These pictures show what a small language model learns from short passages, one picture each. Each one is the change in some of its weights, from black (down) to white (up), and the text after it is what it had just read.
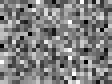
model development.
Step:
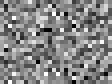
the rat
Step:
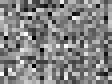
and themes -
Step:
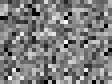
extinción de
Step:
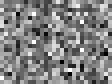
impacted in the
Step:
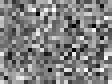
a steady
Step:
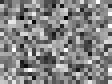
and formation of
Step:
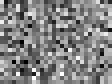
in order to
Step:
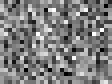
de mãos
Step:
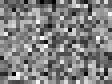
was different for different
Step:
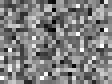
increase is in
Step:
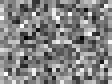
powerful and
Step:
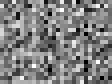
topgan. U
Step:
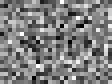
of the electric
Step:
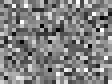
a suitable
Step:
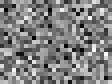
net system energy
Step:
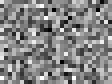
the inner
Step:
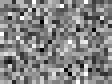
на обекта
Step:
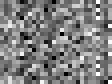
activity and structure of
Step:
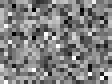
Faced with
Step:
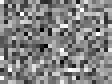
their considerations in
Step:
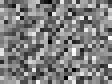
at the state
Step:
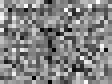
this city were
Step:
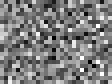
velocity. The total
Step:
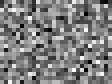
the sound velocity
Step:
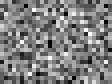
reach their maximum
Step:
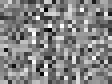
the resource R
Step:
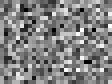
action and a
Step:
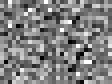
of the CMB
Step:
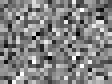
C- N
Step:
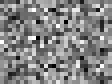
assessing generalized
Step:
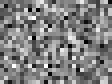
link reaction
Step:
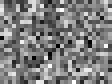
we propose
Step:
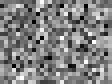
Krise in
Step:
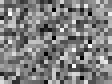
is included in the
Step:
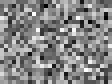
for its early
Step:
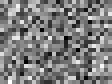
conjecture is
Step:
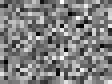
of the two
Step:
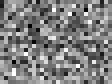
dignidad e
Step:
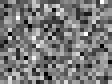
extract can also
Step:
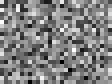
in the design of
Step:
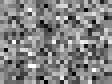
very clearly
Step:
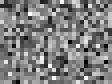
on request from
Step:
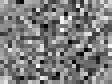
of classical data
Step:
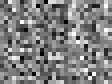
pointed out
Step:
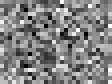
and its impact on
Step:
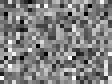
work generated by the
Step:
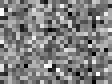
facility has been
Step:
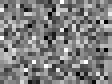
j and it has
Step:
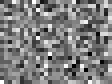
\quad W^*
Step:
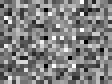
node degree distribution
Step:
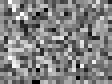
charge density
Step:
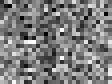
and 2 are
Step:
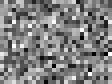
is framed
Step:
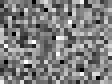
to indicate possible
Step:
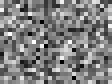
exclusion, and
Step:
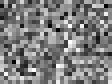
to acquire
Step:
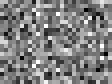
health facilities
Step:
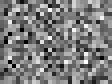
external field is also
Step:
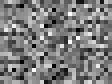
It is considered that
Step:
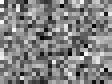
in every
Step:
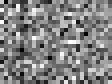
by the increase in
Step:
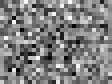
deal with
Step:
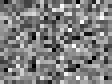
composites. Figure
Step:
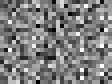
increase of the surface
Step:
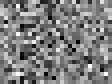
it with the following
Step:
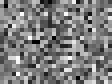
Most times,
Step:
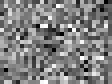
each trajectories
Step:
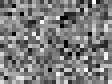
a k factor
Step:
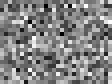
rural male
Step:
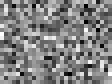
at resonant
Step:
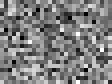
from this grass
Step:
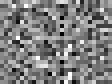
least one
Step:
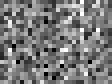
cross section calculation.
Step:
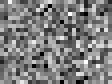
number of nodes
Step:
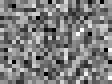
depends on both
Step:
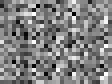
pores to either
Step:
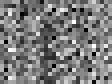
present study is to
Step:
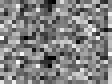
observations, and
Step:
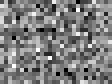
was passed
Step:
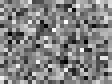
iniciar la
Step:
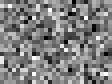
As contribuições
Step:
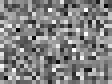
casos que
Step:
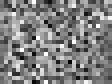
The density functional
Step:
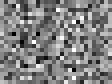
compared to the
